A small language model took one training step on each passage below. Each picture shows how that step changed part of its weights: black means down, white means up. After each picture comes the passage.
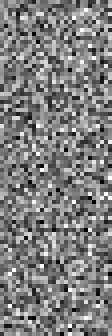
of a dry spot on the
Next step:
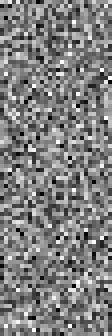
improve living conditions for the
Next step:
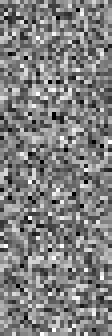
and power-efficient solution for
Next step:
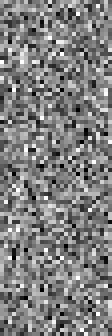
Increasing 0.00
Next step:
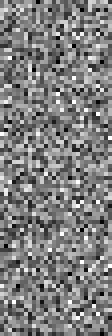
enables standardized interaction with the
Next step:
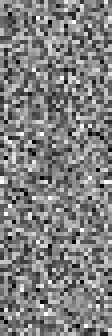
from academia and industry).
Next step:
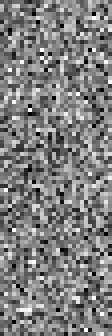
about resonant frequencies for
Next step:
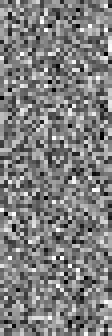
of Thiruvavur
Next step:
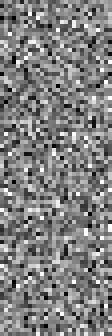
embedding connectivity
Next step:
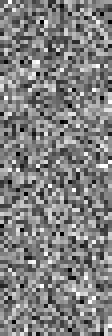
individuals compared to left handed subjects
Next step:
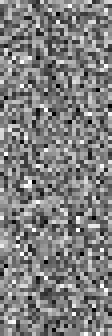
The academic advising process could be
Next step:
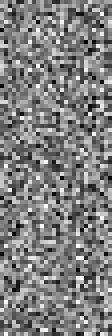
\Pi \exists
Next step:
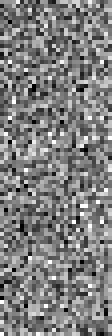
the fuzzy equation as
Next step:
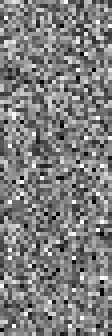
childhood, the periods
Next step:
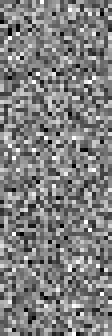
large numbers of idol
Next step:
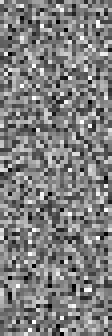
are found to be 5.84
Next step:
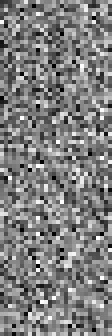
and relegates the static
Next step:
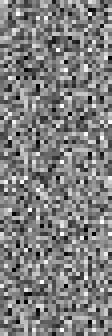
was enhanced by suppressing
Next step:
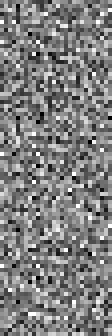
each other Metadata schema
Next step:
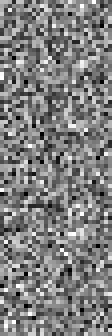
of school education is to encourage
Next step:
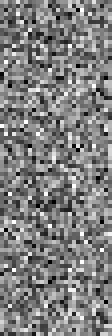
and the data collected by the
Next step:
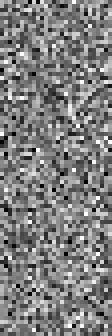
in variety of tissues
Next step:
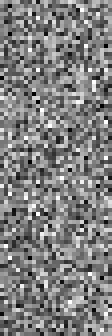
through her identification with nature and
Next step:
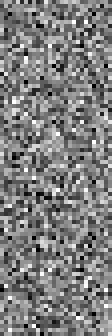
their business purposes.
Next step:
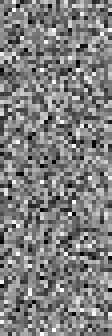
strength and tear strength due to
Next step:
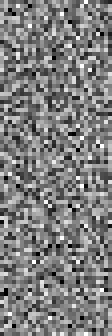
are calculated on the same scale,
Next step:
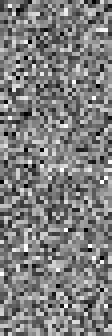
Explanation note:
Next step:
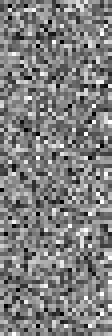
to indicate exactly one
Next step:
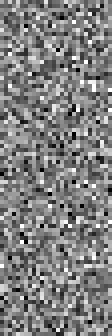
food contact. The positive results
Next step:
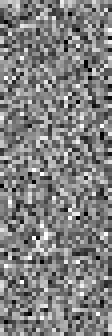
SD of Nature of
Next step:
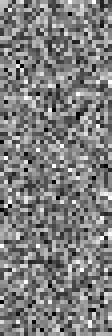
of reactants were used and
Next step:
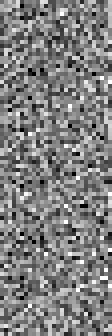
purpose, no names will be
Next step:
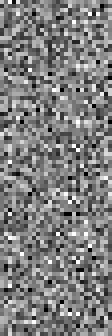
contributed to manuscript
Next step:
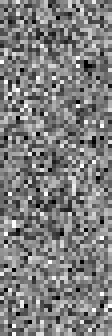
and the magnitude of
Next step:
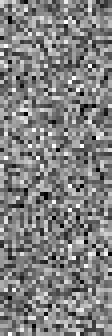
yellowish with median
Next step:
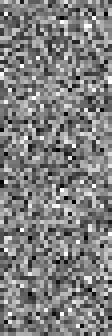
defense mechanism strength [4].
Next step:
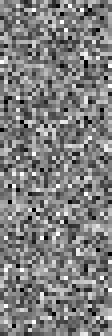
– a 20°C variation
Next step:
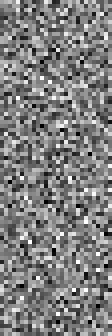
work, we have proposed a new
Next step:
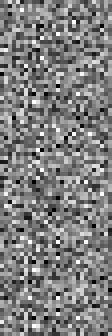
participating in their discussions,
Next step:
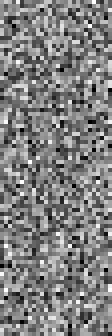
trends in time changes was
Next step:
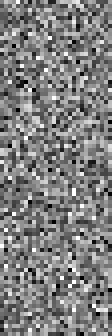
the other hand, recent developments
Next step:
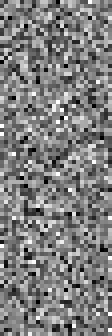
whereas 43% of participants in
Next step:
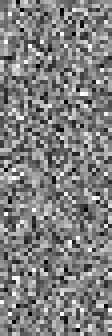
Newtonian Fluids
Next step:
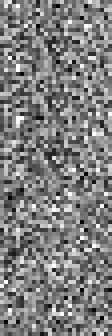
examines how information networks actually
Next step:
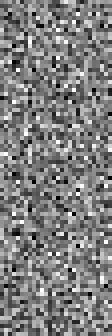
more interesting and effective. For
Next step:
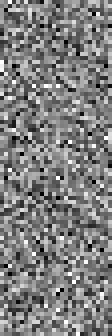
engagement attributes. In
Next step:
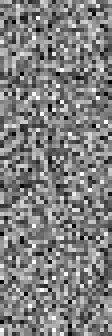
occurs in this novel
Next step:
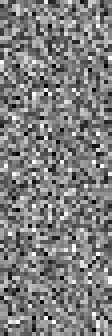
be invoked. In other
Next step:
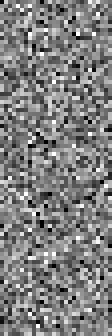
darkened environment created a
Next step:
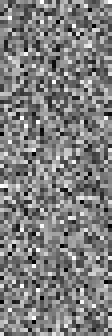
month 6 and month 42 of
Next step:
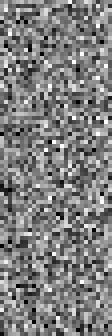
Ramnath Ayan
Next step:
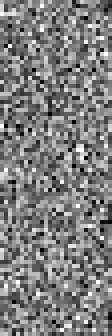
being pre-trained,
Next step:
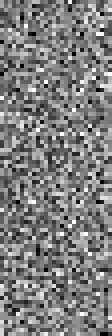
surgeries etc.
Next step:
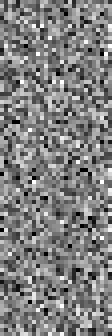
Graph (PKG).
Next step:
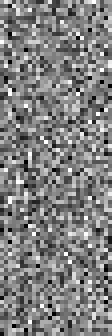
features could be added to assist
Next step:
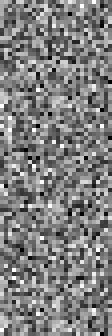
of the centrality of gender
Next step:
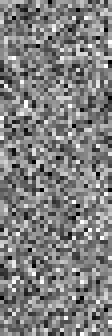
M. Egan divided
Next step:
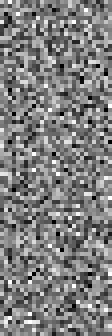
girls had higher values
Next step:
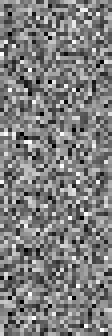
throughout the open source community.
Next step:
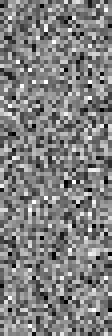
covered represent the starting
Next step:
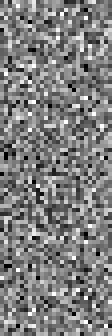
a fully-convective
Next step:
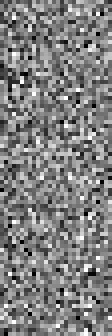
Youth and Adolescents
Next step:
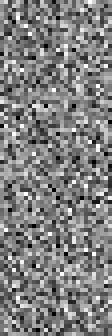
(LBP) is increasingly
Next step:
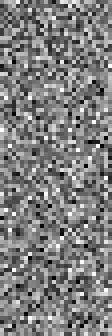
the setting of chronic
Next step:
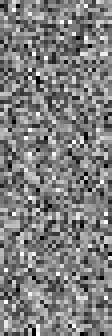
an idea, but also a
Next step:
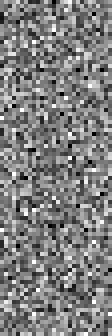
it moves with constant v ,
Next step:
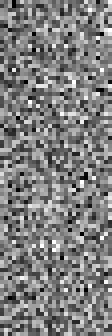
forty-five days of
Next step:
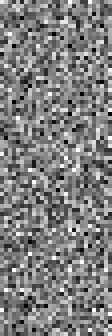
becomes the government's main task in
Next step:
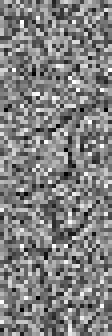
met through instructional strategies
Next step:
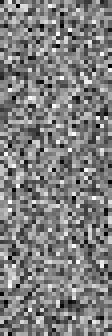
#1: This is the
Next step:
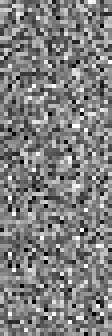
is why when her family
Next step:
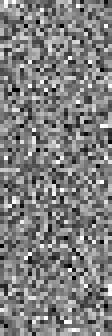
merits and faults
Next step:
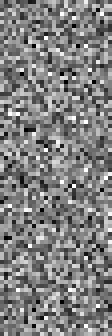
habit brought about the
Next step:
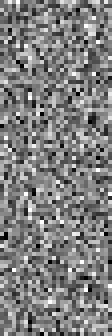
sensor measurements collected for the same
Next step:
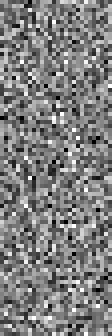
on the metal supports of the
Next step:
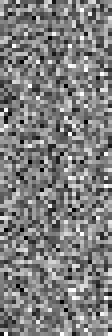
are used to represent the forward
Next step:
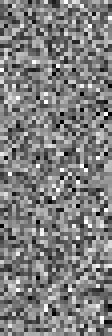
every epoch. We set the
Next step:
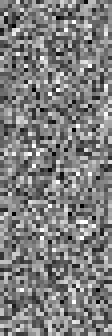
performance of the blockchain in
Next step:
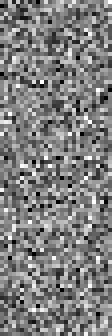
**Logistics performance gap
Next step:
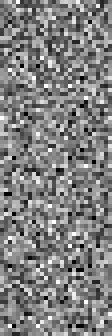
the study responds to the increasing
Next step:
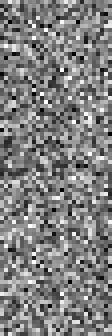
substantial barrier to
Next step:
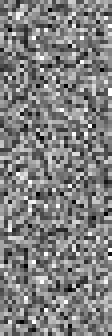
sometimes just instructs to
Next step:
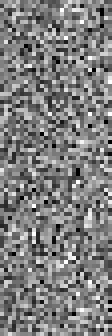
will get ranked.
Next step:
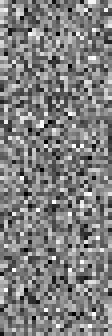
system is transformed into the form
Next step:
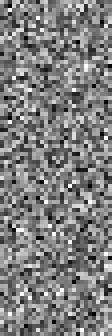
that they have a tendency to
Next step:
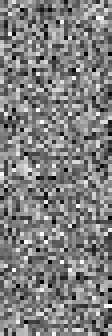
remedies. The blend
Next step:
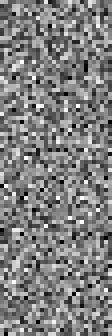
be correct. Modern
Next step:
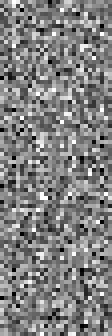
and non-banking
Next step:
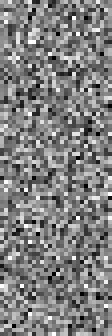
the TCI method. The
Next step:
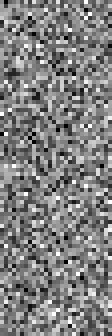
structures and plans rarely
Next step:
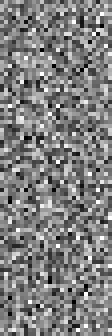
education. In Nagyn,
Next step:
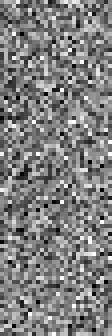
the best bet left to
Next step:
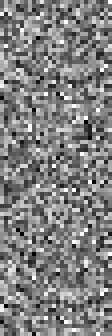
fasta file for each
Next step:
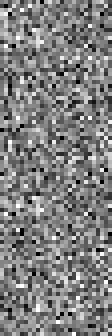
Zulu personal names from
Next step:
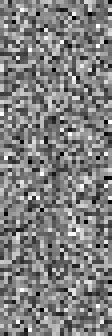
are too low while the
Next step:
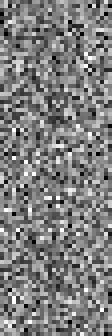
is more challenging. Deep
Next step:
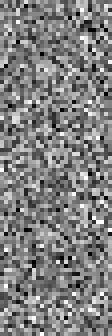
moist and favorable
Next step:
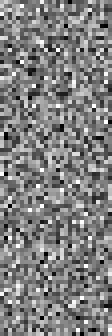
Structurally they act as
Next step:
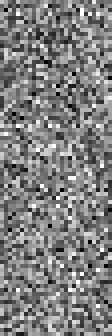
and aimed to reduce the
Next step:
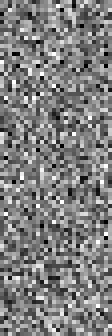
as rejected it. There
